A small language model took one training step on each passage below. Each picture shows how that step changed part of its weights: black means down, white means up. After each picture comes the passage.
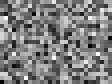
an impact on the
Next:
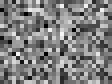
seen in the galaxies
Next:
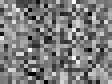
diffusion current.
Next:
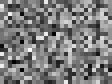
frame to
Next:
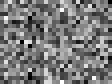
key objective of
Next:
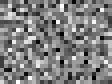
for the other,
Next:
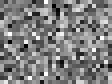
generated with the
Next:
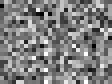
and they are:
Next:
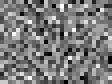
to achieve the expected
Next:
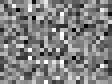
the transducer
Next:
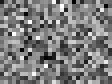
the structure of its
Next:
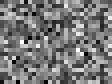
for Quantum
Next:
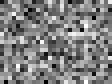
cannot occur if the
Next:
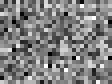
larger than the
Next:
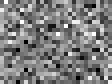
Numer B.
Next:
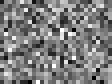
is a complex
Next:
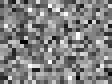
continued, as
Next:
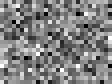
< 2 \times
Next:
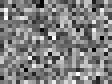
proposed is based on
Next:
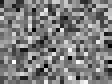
Cao, and
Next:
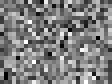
to be in
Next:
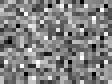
On the other
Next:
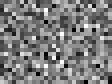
in these studies.
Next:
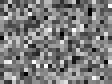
description of datasets with
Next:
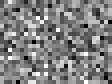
Lines in the
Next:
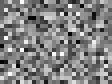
team were
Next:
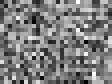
were divided as
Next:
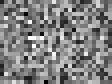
the authors used
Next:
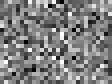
the ocean
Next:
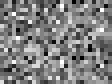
of the tip
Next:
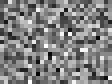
belong to different
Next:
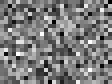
independent variables and one
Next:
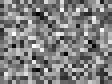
and media has
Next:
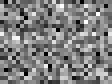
into account the correlations
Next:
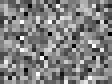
A Precision
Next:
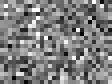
small $U$,
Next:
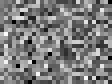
important question is how
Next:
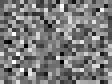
in the number of
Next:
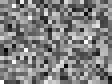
in size from
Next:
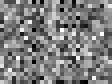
isolated from
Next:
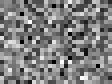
to users'
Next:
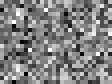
fiber density.
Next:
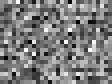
hadrons within
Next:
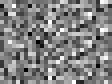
and (b)
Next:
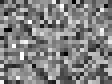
the medium
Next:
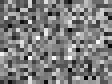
problem, that
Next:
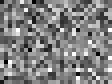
is crucial for
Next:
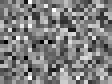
feed mills,
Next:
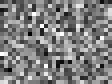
determined the quark
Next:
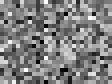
files. All
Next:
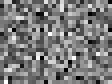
and localization of
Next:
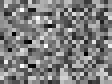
other words it
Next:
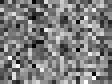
can be approximated
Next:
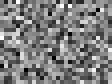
about 10 degrees
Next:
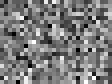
be transformed into
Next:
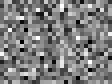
and integration of the
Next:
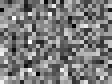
\nonumber \\
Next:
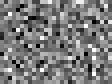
measurements of DM
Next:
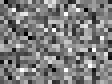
localized energy state
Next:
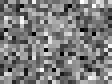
Reject Total
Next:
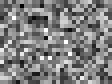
obtained masses
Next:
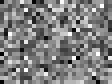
is very appropriate for
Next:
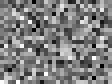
also included the
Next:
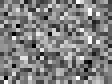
IR limit. To
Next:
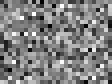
defined in the
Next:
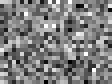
species, dense
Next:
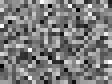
the compressor
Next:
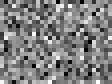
around an axis in
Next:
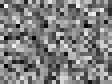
mediated by
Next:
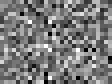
to issue a
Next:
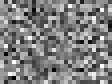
significant role on plant
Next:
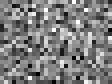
these choices.
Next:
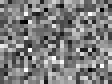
modified and,
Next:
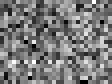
suggested in
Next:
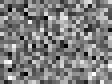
calculation with two
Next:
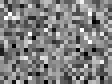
spectra. Recent
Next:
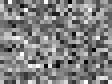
actions taken,
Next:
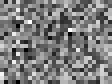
about family
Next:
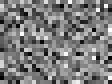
according to their
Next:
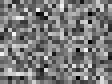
and specificity for
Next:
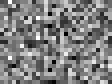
offer a complete
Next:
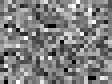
acid content so
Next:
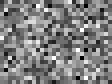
find shortest path
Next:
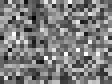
support services to provide
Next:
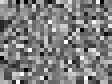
the relevance
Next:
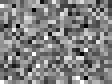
Notice that this
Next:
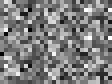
engaging the
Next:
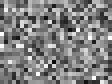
post data within the
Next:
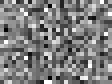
The Alpha-
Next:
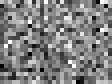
method [a detailed
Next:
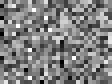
the Coma cluster
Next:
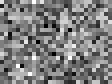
sides. The
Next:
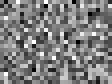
animal being
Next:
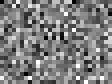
itself emerges
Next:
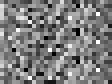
Section 3.2
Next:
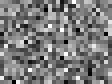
parameters: a)
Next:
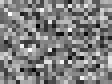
compared to assess the
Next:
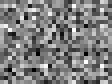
out the work record
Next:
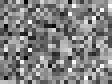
phase so that the
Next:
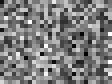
the users, the
